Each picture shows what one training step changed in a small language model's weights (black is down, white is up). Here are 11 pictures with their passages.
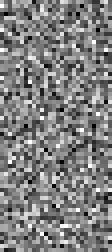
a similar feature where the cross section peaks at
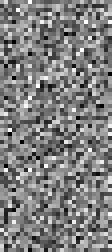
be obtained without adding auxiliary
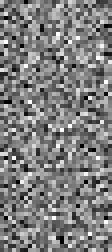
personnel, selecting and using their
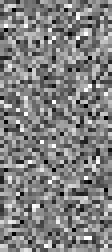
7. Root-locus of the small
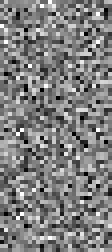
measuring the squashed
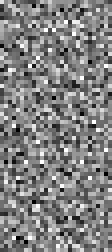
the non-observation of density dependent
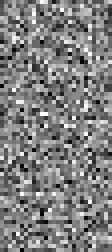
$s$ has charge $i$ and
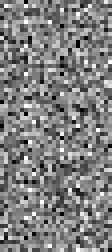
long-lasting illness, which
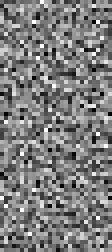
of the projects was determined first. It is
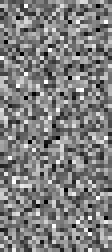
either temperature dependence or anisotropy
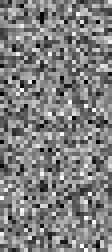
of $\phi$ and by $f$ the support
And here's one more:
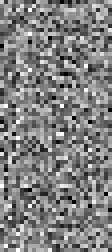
the steps of modernity, and by
